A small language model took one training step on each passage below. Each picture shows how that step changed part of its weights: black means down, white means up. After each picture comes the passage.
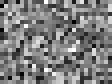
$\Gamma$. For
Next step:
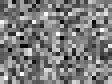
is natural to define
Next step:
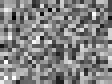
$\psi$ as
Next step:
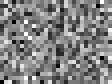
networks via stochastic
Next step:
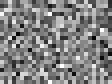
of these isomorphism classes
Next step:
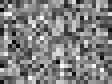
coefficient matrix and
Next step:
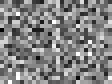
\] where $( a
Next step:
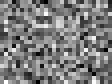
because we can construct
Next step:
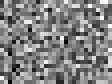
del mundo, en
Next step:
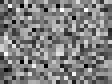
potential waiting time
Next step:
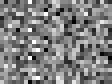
\quad \beta
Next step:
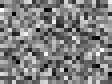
that $F$
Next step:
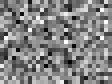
maps arise from
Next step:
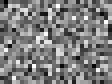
maximal closed subgroup of
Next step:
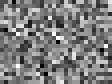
акций является
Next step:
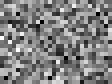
a confidence
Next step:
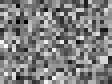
and only if
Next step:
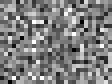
y) \in
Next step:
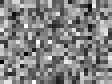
A diversidade de
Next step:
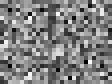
intersection multiplicity of
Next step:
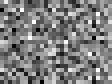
too. Let us
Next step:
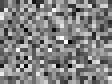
In this short
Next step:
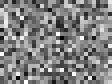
is given by the
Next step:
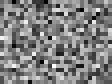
as follows. Section
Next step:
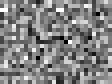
estava recentment
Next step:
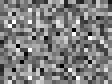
the computation domain
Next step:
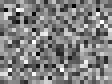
cet article
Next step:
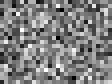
stochastic geometry}. In
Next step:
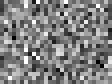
quadrature rule
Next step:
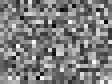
x \in E
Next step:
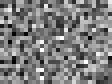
в зоні
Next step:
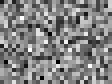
will require more
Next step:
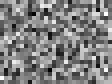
was van mening
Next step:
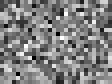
terms, then
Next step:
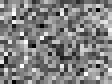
los habitantes
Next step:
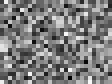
then we may write
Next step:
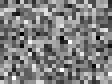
of our definition of
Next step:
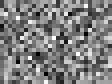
which will be used
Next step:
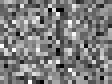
the first.”
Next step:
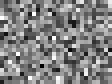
J. and
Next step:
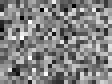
p$ and
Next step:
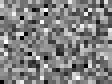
texnik usullar
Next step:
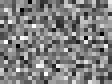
и студенты
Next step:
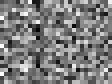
\proof First,
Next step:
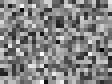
de política e sendo
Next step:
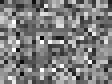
prove the following
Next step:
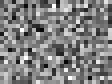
$X'$ remains
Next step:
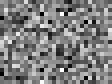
was thanks to
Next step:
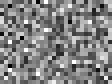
y organizaciones
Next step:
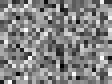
effects of
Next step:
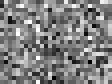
del Ministerio
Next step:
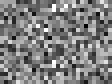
ulashdan va
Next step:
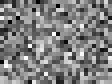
largest part even
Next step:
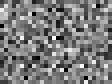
used. Using
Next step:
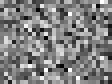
solution to this problem
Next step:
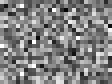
J. Sci.
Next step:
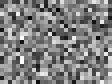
T$ is its
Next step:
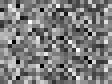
time and the time
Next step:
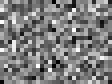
(КТ от
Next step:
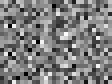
TAJ en
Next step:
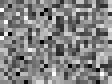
en un sentido
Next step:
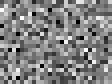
used in the proof
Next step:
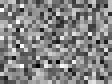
a generalization of
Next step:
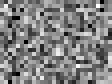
personas – nos
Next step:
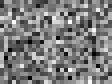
we introduce in
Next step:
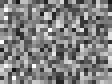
of $Z$
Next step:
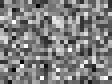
we conclude that
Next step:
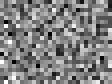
boshqarish, pedagog
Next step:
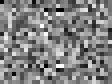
preserve derivatives
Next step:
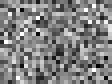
raiz da
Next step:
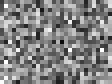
$\tilde E$
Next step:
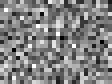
of multiple stochastic
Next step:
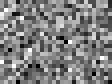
of this topic
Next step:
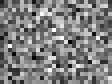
In our example
